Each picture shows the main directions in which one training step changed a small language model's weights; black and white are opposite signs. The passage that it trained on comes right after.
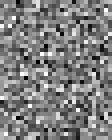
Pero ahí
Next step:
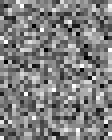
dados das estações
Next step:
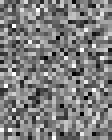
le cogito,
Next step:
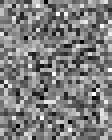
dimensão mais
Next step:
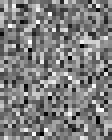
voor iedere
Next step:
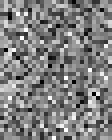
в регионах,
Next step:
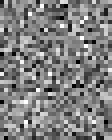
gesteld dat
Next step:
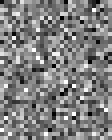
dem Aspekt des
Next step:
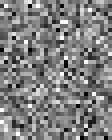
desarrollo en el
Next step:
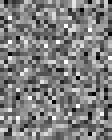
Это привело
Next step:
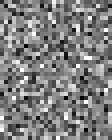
assistência ao parto
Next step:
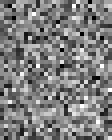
désormais une
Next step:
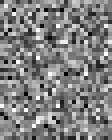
so etwas wie die
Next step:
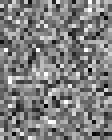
по Ру Данная
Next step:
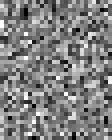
exógenos u
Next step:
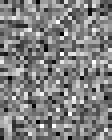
emerjan y se
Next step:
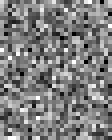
necesidad. -
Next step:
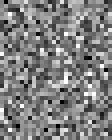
мо имкон
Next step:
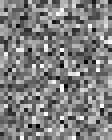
therapy for
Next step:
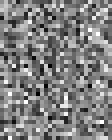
of the Russian
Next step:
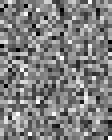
transversal à ce
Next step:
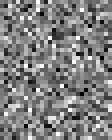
problems of the
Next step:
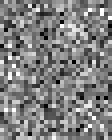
ўқ отиш
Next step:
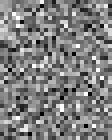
these approaches
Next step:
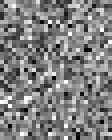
та покращення
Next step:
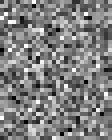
averle tutte
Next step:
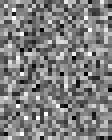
La Habana.]
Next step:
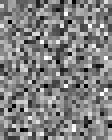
Declaração Universal
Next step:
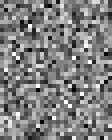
O‘zbekiston tub
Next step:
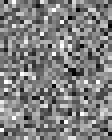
médio da
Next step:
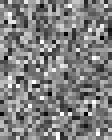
у сфері
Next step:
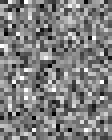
адаптации к
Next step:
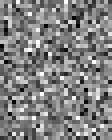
du commissaire
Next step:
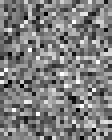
Jol ultanı
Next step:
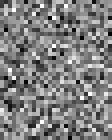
з огляду на
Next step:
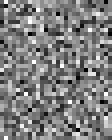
g'isht va
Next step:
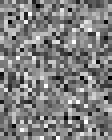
based on a
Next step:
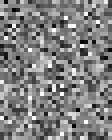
la société.
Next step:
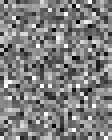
há riscos de
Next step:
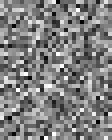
Z. Efir
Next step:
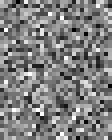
aniqlandi va
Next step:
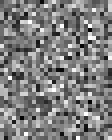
commandes plus
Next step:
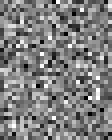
irritabilidade com
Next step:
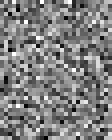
o'sish esa
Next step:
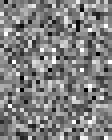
ilk va eng
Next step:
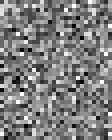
in all spheres
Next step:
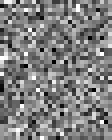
und nutzbar
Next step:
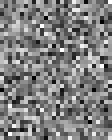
conjuntivo Do
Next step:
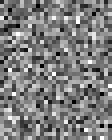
het wel. Het
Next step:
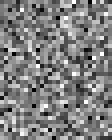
одной страны
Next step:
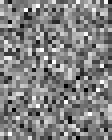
gap. Shunday
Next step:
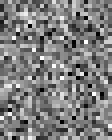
de Cádiz.
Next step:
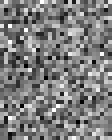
сказать, что
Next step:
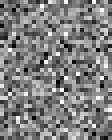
oddiy aksiya
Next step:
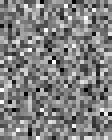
Walter. A
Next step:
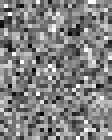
деревьев и
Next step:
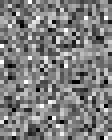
para que se tenha
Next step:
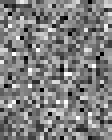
он должен
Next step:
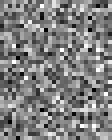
les changements
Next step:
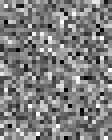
x в момент
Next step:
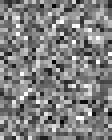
sobre las basuras
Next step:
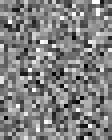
el ámbito
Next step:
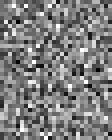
respeite os
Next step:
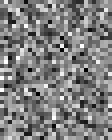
и нравственных
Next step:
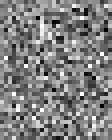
y la equidad*.
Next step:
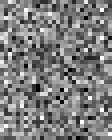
data yang digunakan
